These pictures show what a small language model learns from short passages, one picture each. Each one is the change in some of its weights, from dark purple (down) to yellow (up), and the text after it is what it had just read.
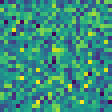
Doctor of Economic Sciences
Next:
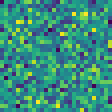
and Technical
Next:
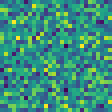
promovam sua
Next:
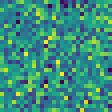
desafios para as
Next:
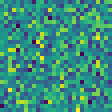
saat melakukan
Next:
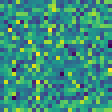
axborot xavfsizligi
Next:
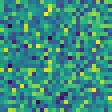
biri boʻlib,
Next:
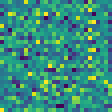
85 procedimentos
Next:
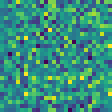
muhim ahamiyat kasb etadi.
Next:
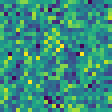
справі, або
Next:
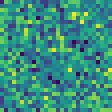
se tornando uma
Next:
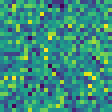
Справді, у
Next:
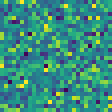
qaramay, uning
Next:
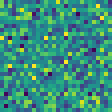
and outlines
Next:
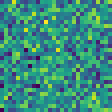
Constituição Federal de
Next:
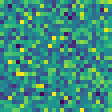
sa mga mag –
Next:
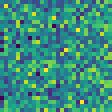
largo de todo este
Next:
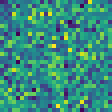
etc.) para uma
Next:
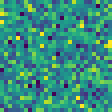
sea lineal
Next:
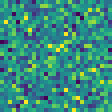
pentru Anul I*.
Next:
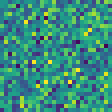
cada punto bajo
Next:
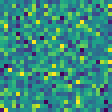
aumentada em relação
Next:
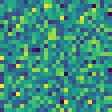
ikki yilda bir
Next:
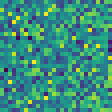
tirik qolgan
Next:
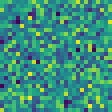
Chagas de;
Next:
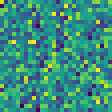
фізичних або
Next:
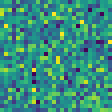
la Cáscara
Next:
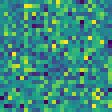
cirúrgico e
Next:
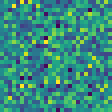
bem como a importância da
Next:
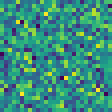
proceso humano y
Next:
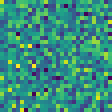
interposto pelo
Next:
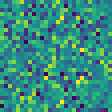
sendo dada liberdade
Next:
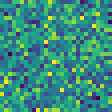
amalga oshirish uchun.
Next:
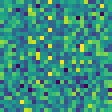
terdiri dari
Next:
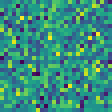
num período crucial
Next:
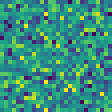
ravishda olib borilishi
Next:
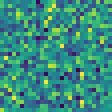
научном исследовании методы
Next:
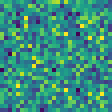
da parentalidade e
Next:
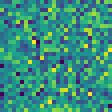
its types.
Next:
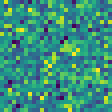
преодоления и
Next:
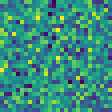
et al. они
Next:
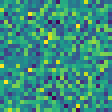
criteriilor de
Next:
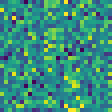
اللغوي في
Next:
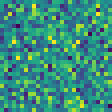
la comunidad educativa
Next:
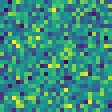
the cultural exchange
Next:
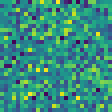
kabilang ang
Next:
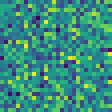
під час навчання
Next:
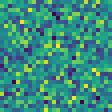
ordine și
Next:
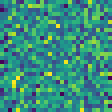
in der Zeit von
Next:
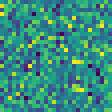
enterprises a
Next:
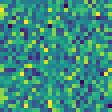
Elementary School
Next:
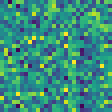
nuqtai nazardan
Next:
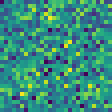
pour l'analyse
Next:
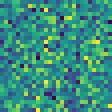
realización de actividades
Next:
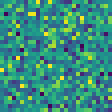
secara sistematis.
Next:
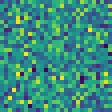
a whole and the
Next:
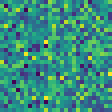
tahlilning vazifasi
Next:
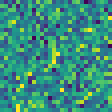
was the great
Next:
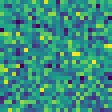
de Pelotas
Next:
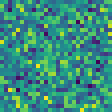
muchachos y
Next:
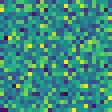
Introduction A
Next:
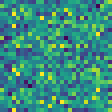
para Silva et
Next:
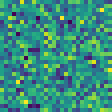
aniq bo'ladi.
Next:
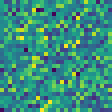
- ne parla
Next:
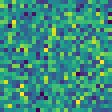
ativação foi necessária
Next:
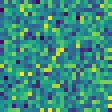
foco temático
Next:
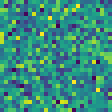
Radicada em
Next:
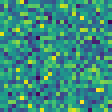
у Вас за
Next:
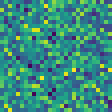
yaitu sebesar
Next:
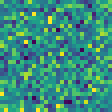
Internet (Lei
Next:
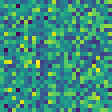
segurança do trabalho, ao
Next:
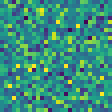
prognostik yondashuvlar
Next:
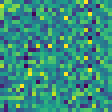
Orléans –
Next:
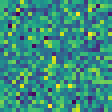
grande semelhança
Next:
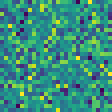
diesen Systemen
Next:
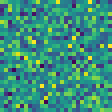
tutup usia.
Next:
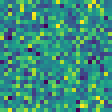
y la necesidad
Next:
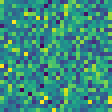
benzer özellik
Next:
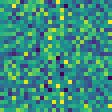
для синтезу
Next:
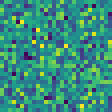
Bu yil yana
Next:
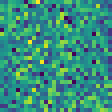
polip shilliq
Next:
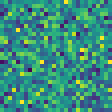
a su personalidad
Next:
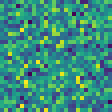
sifat darajasida rivojlantirish nafaqat
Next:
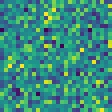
plus souvent
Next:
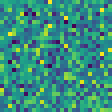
Bulletin of
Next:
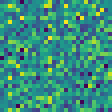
nicht traurig,
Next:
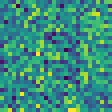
las relaciones de
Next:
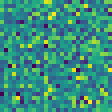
os temas fundamentais
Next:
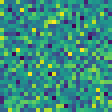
Cantidad de
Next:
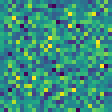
никогда не
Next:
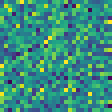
effectively use
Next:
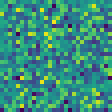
у Ч. П.
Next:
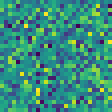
mercado, tem resultado na
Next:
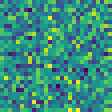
в одну з
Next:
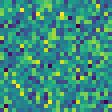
revistas, obras
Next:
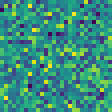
edifício em São
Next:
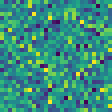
que dá acesso ao
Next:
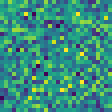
nei versi che
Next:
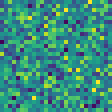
pentru viitor sunt
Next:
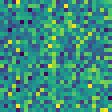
the directions of
